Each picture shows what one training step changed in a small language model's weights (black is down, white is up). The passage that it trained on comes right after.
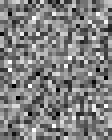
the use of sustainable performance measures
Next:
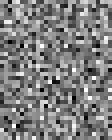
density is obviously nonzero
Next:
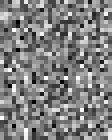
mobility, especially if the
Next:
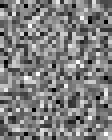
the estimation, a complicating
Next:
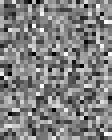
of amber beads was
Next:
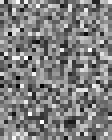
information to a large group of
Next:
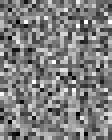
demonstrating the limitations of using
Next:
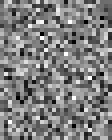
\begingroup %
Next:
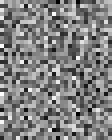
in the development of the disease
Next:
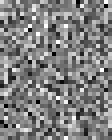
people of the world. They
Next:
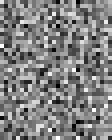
in the left bottom is an
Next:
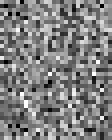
to that hypothesis as the observed
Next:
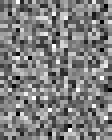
help for better classification accuracy in
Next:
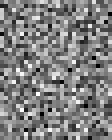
the order of 100 meV
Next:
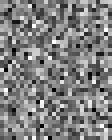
hence the physical law may be
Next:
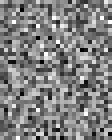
2-D drawings,
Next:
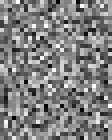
onset of action, the lack
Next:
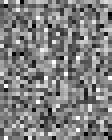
be computed an order of magnitude
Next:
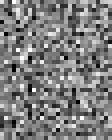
distance chosen for the mobile robot
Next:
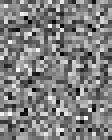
Metabolic evolution of
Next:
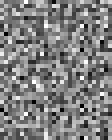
work. *Index
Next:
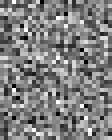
visually. Therefore,
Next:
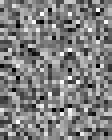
US, and CBC than
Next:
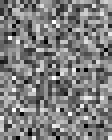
see STRAUSS,
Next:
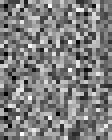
AP and each AP
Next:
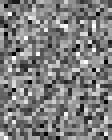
nation immensely
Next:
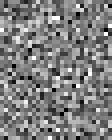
Harbin Institute of Technology
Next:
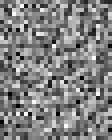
a closed formula for the required
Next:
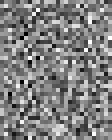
rather than climbing on
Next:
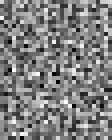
in all situations. This
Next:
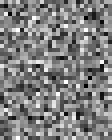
to the best fit value,
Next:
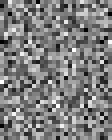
While our Drude simulations are
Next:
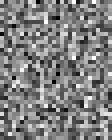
the University of Trento
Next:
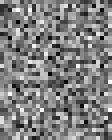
calculated based on the communications
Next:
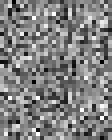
the sense that they are not
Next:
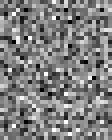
rate linearly decays by
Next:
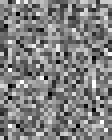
(SSA) solution.
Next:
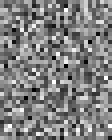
{\mathrm p_T'}
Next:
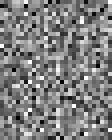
in emerging technologies with the
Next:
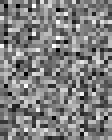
clarified information. Then
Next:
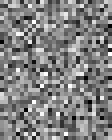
First, the characteristics of gender
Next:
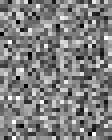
benchmarks of quality set by
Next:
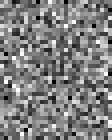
Variance Bound):}
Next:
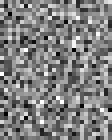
in the winding of
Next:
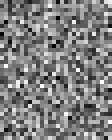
such as smartphones to
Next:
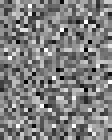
electronically lowpass filtered
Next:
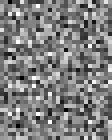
Khay Worksite
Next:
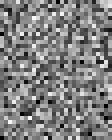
the required number of data points
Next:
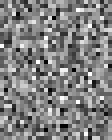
for the \BBbar
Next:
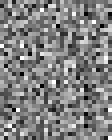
is a naturally induced metric
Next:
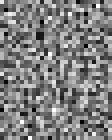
and EDX measurements suggest
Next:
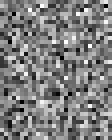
having tested a few ML models
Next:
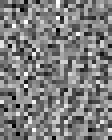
radio and television
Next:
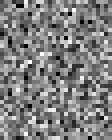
with this Directive,
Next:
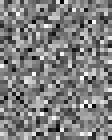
pattern. Families may
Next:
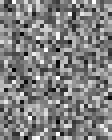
physicochemical properties of
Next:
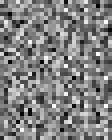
A significant discrepancy would
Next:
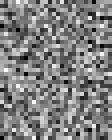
the serpent, are
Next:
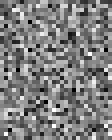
shows the comparison results between
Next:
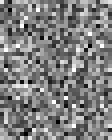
small trickle
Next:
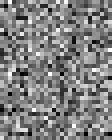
entangle the state of the
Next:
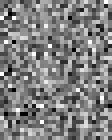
that were already accepted,
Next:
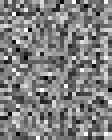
defining constants for the
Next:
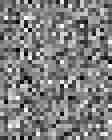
distinct useful frequency band with good
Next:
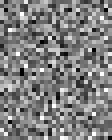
19th century,
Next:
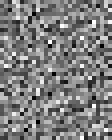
dissipation 320 of the
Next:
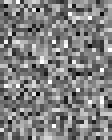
can see nowadays was
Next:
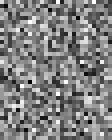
to the above lemma:
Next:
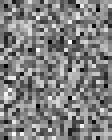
B: Journal of Engineering
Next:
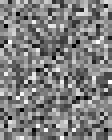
(DSS) that will
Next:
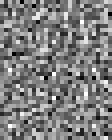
be only marginal for a
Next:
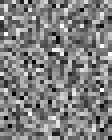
agree that rights should be
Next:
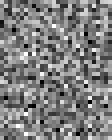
$I$ is tuned
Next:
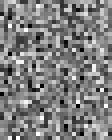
To show how to extract the
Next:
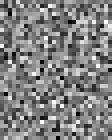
in a reasonable range for this
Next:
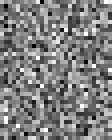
2 and two distinct ideals
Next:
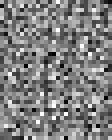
the phenomenological saturation model
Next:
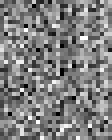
For simplicity $r$ here
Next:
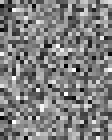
measured in the various hard
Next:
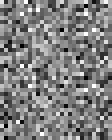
main head of system that may
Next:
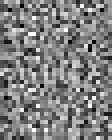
and then deployed on platforms
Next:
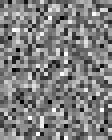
detachment was seen with
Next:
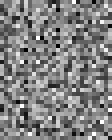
the cylinder,
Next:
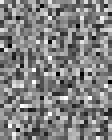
of the GZK
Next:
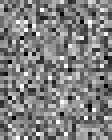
different ways, has a qualitative
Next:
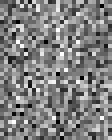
evidence that non active galaxies,
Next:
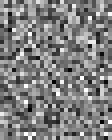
absent. The traps
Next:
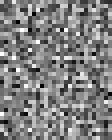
intensity of the beam and changes
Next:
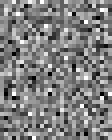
size. However, many countries
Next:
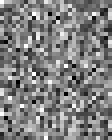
suspension of the
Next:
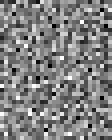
power. The combination of
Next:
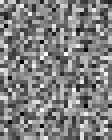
The essence of the argument
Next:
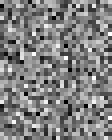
such as comets and
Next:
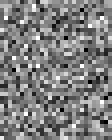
capacity of 93% of
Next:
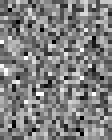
able to meet all four
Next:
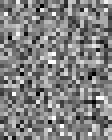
with an error estimation tool to
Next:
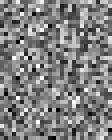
numbers like the transverse parity
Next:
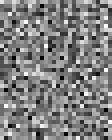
by energy production. We arbitrary
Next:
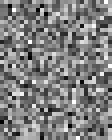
This error might be caused by
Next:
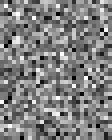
that aluminium is
